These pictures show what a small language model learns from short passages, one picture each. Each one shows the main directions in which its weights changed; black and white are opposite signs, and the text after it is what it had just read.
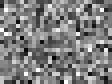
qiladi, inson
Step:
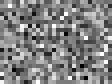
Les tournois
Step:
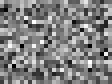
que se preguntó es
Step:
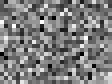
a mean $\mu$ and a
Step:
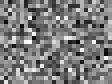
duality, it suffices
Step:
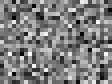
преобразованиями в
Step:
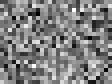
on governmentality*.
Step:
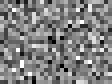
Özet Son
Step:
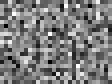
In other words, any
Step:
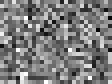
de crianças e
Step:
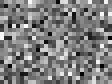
)$; more generally,
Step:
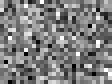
space $C^n$ are
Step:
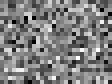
los océanos
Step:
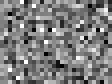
y Centros de
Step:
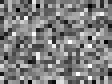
defined as WISPs
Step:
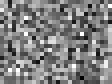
spatial single profile.
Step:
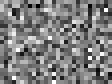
de la función el
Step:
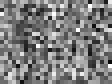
constrained quantity. We
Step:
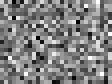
dynamic equations. The introduction
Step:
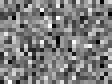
absolute noise indicates the
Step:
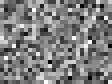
and $\forall~x\in
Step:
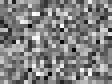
not on the development of
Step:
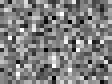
the golden rule and
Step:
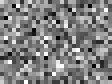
stability analysis} We now
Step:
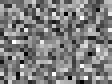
plane, physically corresponding to
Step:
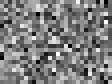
two duplication formulas for
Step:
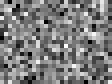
the corresponding eigenspaces,
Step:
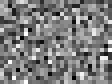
for the value function, together
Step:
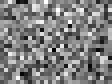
response depends on the frequency
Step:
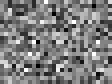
cryptography due to
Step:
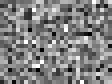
пшеницы на
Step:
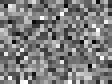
as a function of $k$
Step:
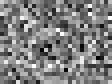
keskin kamayib
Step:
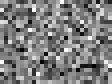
de infectología*,
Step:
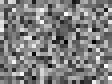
Starting from an
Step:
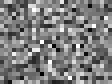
reflections with respect to
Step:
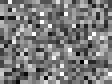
LSC in this study is
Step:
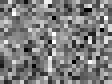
highlights the need for
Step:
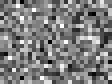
ontologies within nuclear
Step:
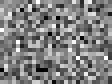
not be associative in general,
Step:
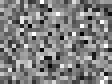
MadDipole are
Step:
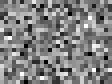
revista Julieta
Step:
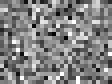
boundary layer. The sharp
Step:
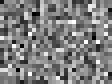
\ref{closed not
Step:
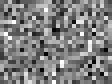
the coordinate origin of the
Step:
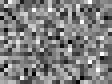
PDG measured value of
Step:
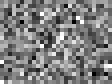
are not re-normalized
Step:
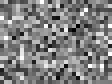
is considered more valuable than
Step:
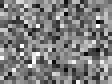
a continuous domain.}\newline Later
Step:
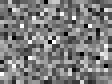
for system parameters describing
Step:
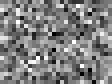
ijro etuvchi
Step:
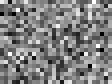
ajralmas qismi
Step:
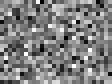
by $\partial f(\x)$
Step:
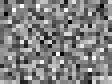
the distribution of sources is expected to
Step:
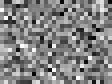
the question is can we define a
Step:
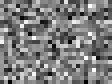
posthumano readers
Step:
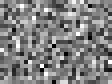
noise baths is considered.
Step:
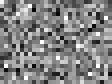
operators, the minimax value
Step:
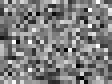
and $K_{\beta}$ represent
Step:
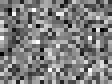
as the projectivization of a
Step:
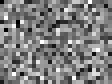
\quad \quad $\displaystyle
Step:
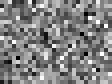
is if $\langle {\bf
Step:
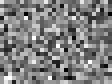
comparativ cu carnea
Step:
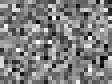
monitoring the same field
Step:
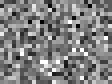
is deemed compatible with
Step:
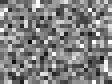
simple $s$-wave
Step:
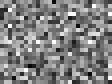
possible to achieve linear
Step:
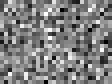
in the small polaron
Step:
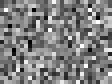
quantum circuit $C$,
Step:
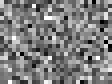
scalar fields undergoing
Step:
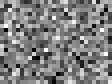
no additional savings can be
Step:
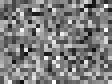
it needs to go to and
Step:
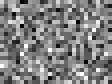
least $2$, \item
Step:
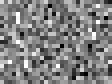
& Fahmy, A.
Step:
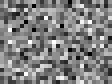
roli tahlil
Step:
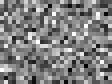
a diminuição da
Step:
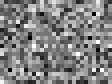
of alkali metals under
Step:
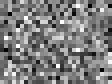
their advanced contextual
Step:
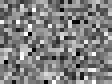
\beta > 0$ and under
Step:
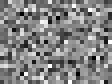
and species may also be
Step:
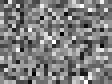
2015 is an average of
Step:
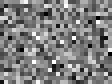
conservation of the average
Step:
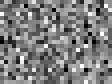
not hold, confirm
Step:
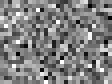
paper should point out any strong
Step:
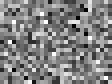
inhomogeneous transverse shear
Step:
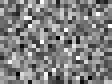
decay exponentially with
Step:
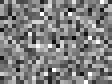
in \cite{b5,
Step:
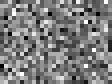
In this work we studied
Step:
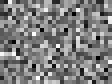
the model, the latter
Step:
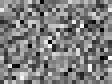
by inducing the standard
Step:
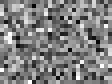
holds, then $\frac{\d
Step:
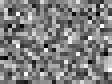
for this reference.}:
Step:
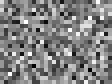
of the theorem via a decomposition
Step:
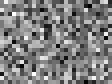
Using the described geometry,
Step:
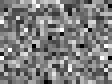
function $\varphi$ satisfying
